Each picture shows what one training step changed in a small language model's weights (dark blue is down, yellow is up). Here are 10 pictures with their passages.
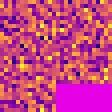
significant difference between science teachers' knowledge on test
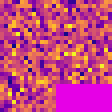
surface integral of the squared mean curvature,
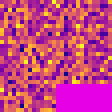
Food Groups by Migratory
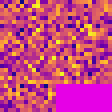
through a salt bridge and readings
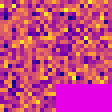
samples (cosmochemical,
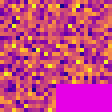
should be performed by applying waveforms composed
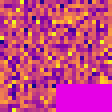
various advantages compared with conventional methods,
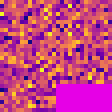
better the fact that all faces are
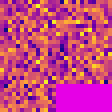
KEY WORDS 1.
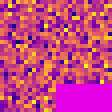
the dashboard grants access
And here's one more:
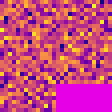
un rango espectral
